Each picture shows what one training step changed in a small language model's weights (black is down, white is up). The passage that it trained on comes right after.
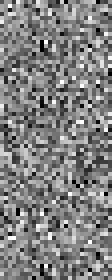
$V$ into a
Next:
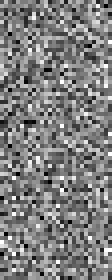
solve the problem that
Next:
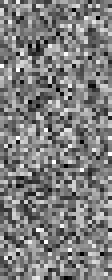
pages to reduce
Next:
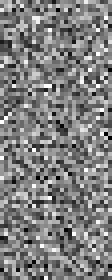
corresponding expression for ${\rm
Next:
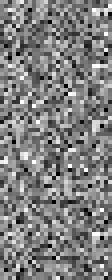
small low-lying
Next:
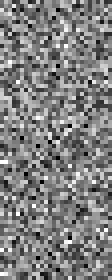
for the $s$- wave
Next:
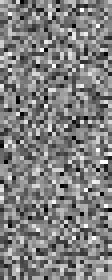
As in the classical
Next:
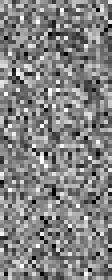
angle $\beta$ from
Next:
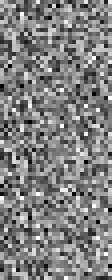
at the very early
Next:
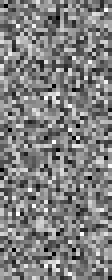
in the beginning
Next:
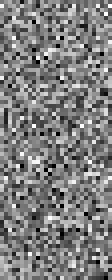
Quantum Optics
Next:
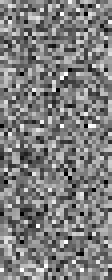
In the following analysis, the
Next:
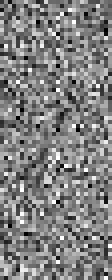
are roughly the
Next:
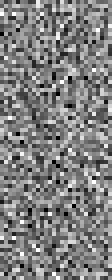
after 5 years of
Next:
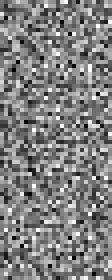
Here the square
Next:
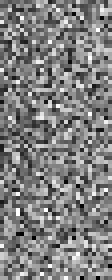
related to a configuration
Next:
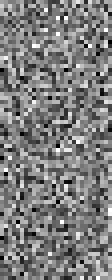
consistent versus those
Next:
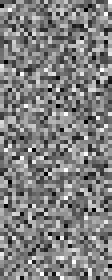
large negative values of
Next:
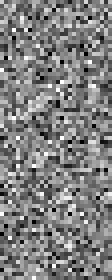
from publicly
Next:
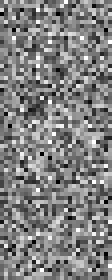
imaginary current.
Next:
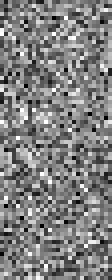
a perfect lens
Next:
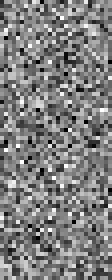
l \le L$, is
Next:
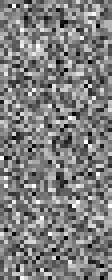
Combining data sets
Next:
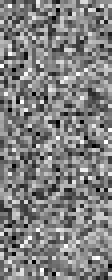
The dependence of the
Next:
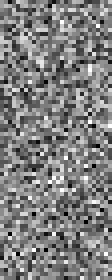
that changes in a
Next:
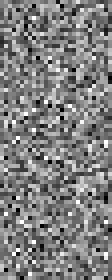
experimentally reported
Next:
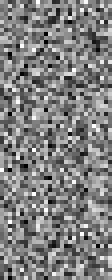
The inverse of the
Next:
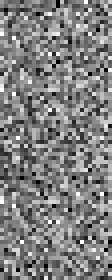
for a fully
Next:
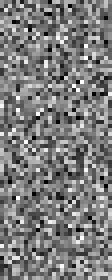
Large Language
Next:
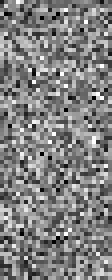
imagine, upon
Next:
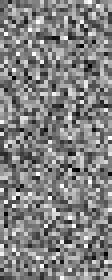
study can be treated
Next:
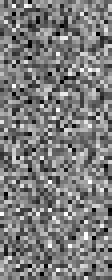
set of seven defining
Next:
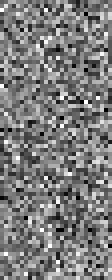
the secrecy
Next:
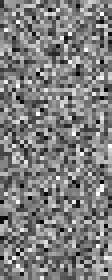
and Ghosh,
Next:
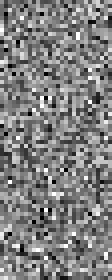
if $P$ is at
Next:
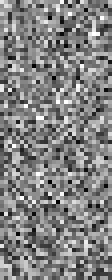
sites in the
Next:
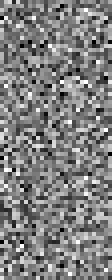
allow constructing features of
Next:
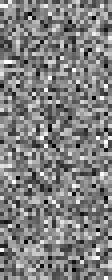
scheme is to
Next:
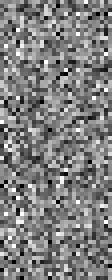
results solely from the
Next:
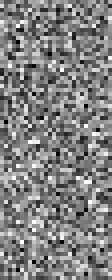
the values of tilting
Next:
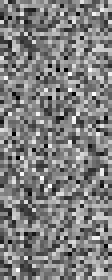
the mechanism of
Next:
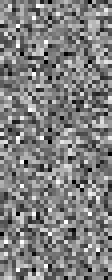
to describe a specific
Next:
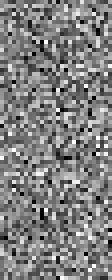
state $s$ we
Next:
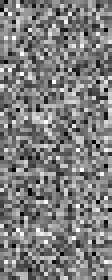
superfluous. We
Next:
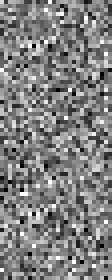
retrieved using
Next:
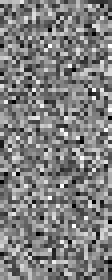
dispersion, can be
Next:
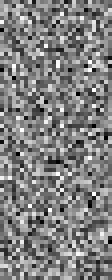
adiabatic condition
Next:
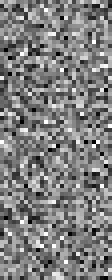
the nonrelativistic
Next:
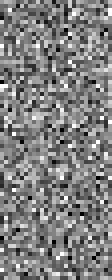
between $d_s$
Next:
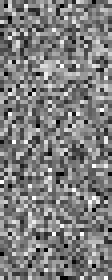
partonic cross sections in
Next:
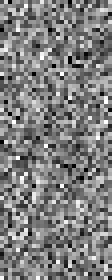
anything, that
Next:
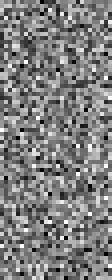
quantum coin at each time
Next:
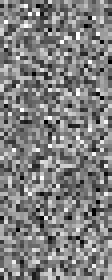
Princeton University
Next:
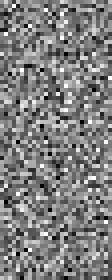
do not only span the
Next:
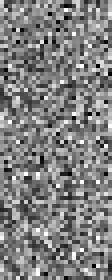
$t$. If this
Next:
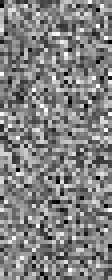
as functions of $\theta$,
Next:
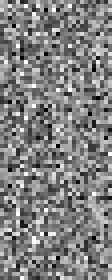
in the first example and a
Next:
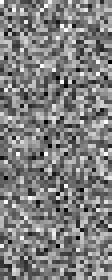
in this respect). In
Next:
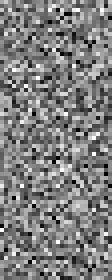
field operators acting
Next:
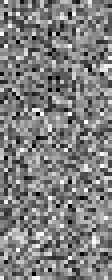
string theories defined
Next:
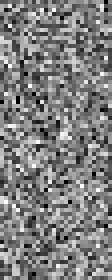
of ten staves and
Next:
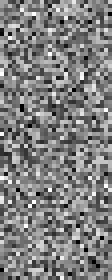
partitions obtained by
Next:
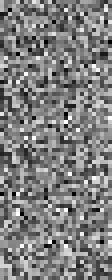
found in other physical
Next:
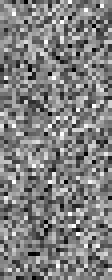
of all tissues
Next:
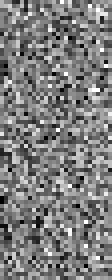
two sectors came
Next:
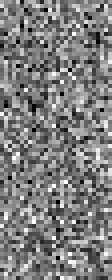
power, diagnose
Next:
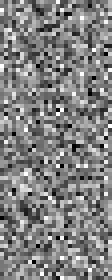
mean-field value of
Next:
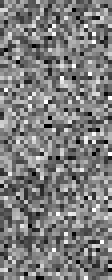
fragile than that
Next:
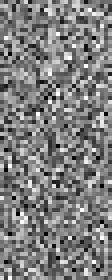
and morphology of
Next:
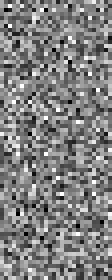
1 and 9. (The
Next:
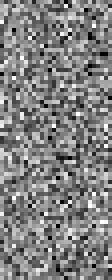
drastic for
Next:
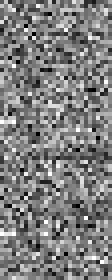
some evidence that this
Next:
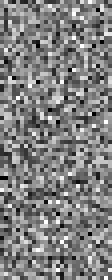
EF gauge, where an
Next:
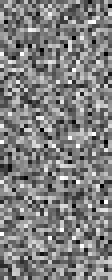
is replaced by
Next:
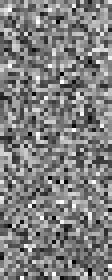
arbitrary values of
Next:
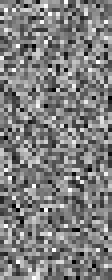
amount of
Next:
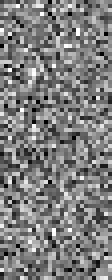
in Figs.~2 and
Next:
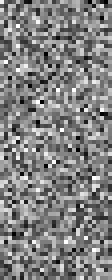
while satisfying
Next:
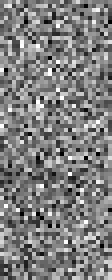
precisely, we
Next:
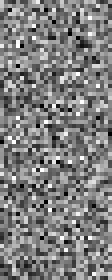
effect on them in this
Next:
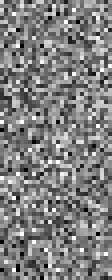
indicating which of the states
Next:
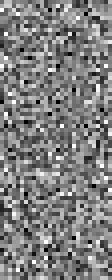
take the analogy
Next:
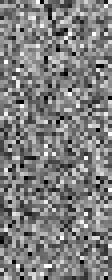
This led to the
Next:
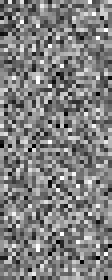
fluctuations of
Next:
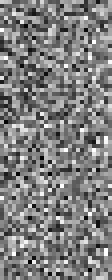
evaluation phase, these
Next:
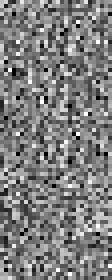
have $|P|
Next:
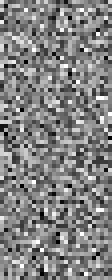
$\mathcal{R}$ is
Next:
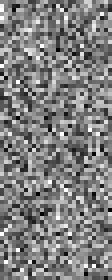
large conical jet that
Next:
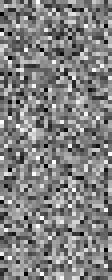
the value of the radial
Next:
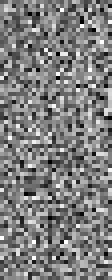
this simplifies to
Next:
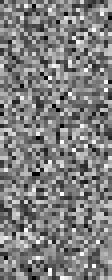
a 9\% background
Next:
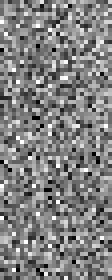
of motion (13)
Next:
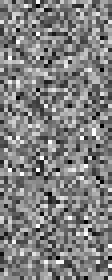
Chen Ding for
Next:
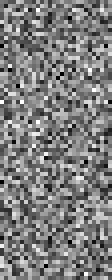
usability by forming a
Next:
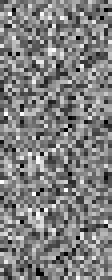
in relevant
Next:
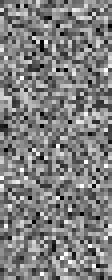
high $q$ region.
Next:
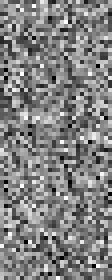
ones $\rho_f
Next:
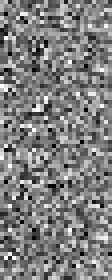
came up with one
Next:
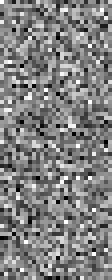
space is four, so we
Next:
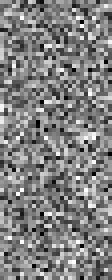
Before going into
